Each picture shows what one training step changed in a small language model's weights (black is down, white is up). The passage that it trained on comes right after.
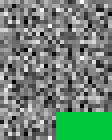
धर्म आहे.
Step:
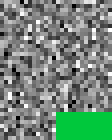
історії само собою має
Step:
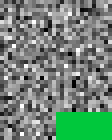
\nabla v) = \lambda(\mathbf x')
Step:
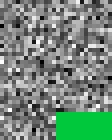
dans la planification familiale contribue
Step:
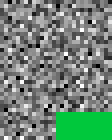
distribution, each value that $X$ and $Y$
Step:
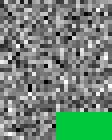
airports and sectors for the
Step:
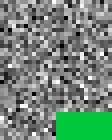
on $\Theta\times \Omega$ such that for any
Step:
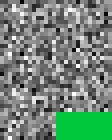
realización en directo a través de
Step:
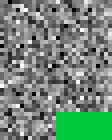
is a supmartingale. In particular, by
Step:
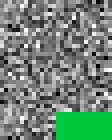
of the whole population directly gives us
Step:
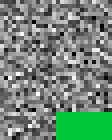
63, *Derrota de
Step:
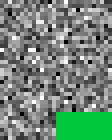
escolha desse modelo biológico
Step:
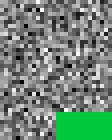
successive DSF steps
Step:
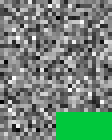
are more in the spirit of the
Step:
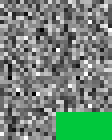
cemento-arena 0.01 1.4
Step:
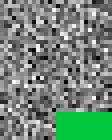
metodológica qualitativa, essa
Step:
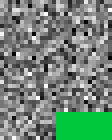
generated numerically, indicates the regions of
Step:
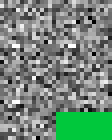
posterior interosseous nerve/.
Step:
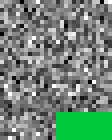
permutes the irreducible
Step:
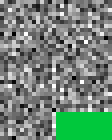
enfermedad y documentar sus
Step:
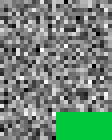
final o de evaluación. Igualmente,
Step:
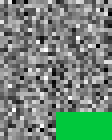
bo'lib, u orqali olingan
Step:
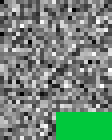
In the next subsection, the second case of the
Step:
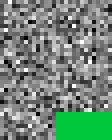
of $\xi$} We now possess
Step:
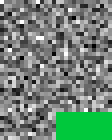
\cite{VT3} and provided the first
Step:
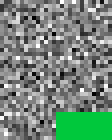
Berlín: E. Laub.
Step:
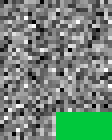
the ability of exploitation could be
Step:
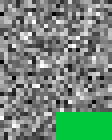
preparo nutricional dos pais e
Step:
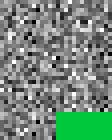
a_r \mapsto a_0,
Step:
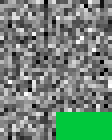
the fermionic generators $Q$
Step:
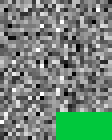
$\ell^1$ regularization method. Convergence
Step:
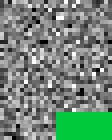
Covarrubias, P., &
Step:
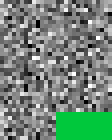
). \end{aligned} \end{equation}
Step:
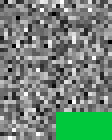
When $C$ is irreducible,
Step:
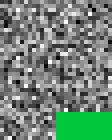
arc by a convex curve to $z_k$
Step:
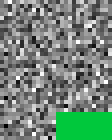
\Ref[PW] T.
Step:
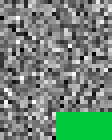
o menos = diferente» dado que
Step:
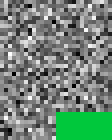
Similarly, if $a\models
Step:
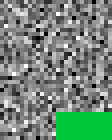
are the only ones that do not involve
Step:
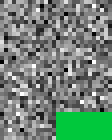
*bullae* (bubbles), in
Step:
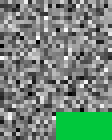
на которое он арендует
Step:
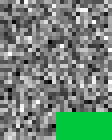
knots and links, thus proving
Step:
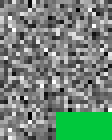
over digraphs, using, at each
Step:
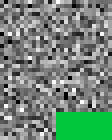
3 -20% гача кишиларда
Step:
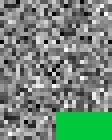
göç içerisindedir.
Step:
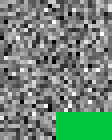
to a $2$-cocycle $c:A
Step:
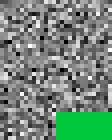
of the environment is made
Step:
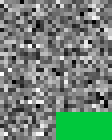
auf ihren Systemcharakter
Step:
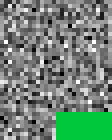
on the ISTA solution is then also a bound for
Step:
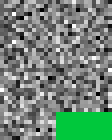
Federal de Campina Grande,
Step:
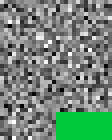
o‘zi o‘qigandi.
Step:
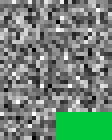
знайти в ¹ Гнущова
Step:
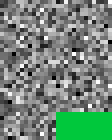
that $x_n \in \Omega \setminus
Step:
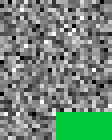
let $I=I_{\Delta}\subseteq R$ be
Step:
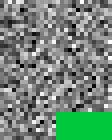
the performance of scientific organizations
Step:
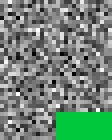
до осмислення окремих
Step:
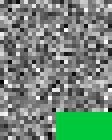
Then, relying to a lemma from
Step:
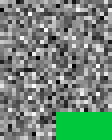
our case, $r=1$ if $v$
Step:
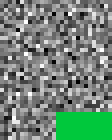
proceeds, we accumulate a
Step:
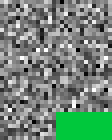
A simple representation of a pantograph and its
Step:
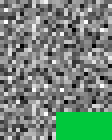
molecular diffusion coefficient,
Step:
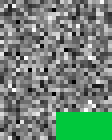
solution to the lower level problem corresponding to the parameter pair
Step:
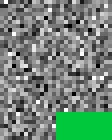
other concepts in Graph Theory not
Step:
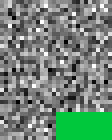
to the equations \eqref{eq-loc}.
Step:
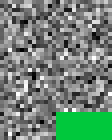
Schulzke, D., Goltz,
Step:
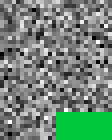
one can compute $\cor_M$ by the formula
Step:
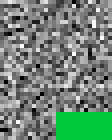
prognozlash aniqligini
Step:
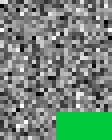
in order to find the examples. We denote by
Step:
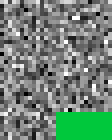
любить сильную и
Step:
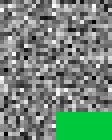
antwoorden waren niet
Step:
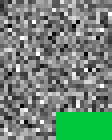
function $f\in C^2(M)$ has
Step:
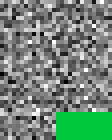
шу фарқ туфайли,
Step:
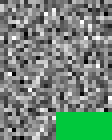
that there are no resonant pairs
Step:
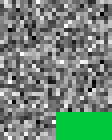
handwritten text in a historical
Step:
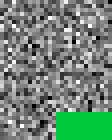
dengan tabung. Tangkai putik
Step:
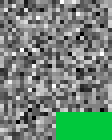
education & global study*, (1
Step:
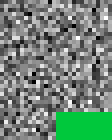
get the entropy of $2$-dimensional
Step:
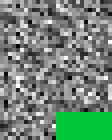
Fragen wie der Umgang mit
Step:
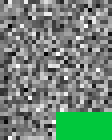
denoted by $co(X,\le)$ or
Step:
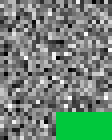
on $M$.\\ Applying the property of
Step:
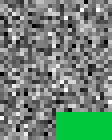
1–3 % der Gesamtration über das
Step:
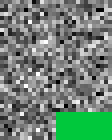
que implica la expresión o incorporación de
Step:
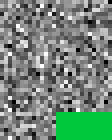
Объединенных Наций.
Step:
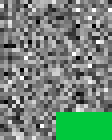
scalar) in a mutation-product
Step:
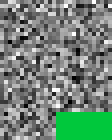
цифровой экономики:
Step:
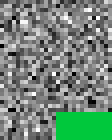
pues en la mayoría de los casos
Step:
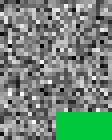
between exchanges to attract trading
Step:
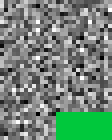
inequality for instance). \begin{proposition}
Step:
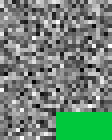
kontrol gerakan, seperti
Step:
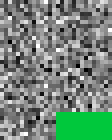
bo'lgan shamolli kunlar
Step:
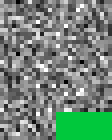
наголошеному складі й у
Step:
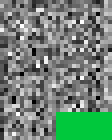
نوشته با موضوع
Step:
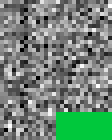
В РЕЧИ. *International
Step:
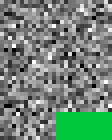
a connection 1-form $\vartheta$ on
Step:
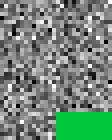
la interpretación en los servicios
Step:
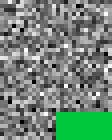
тем, затрагивающих
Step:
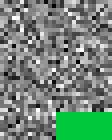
sinfónica haciendo interactuar
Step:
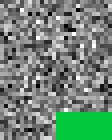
to show that $W$ is eventually
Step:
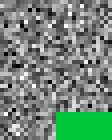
For $\chi = U_1$, this implies that
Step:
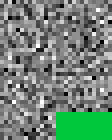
30 min bei Raumtemperatur in
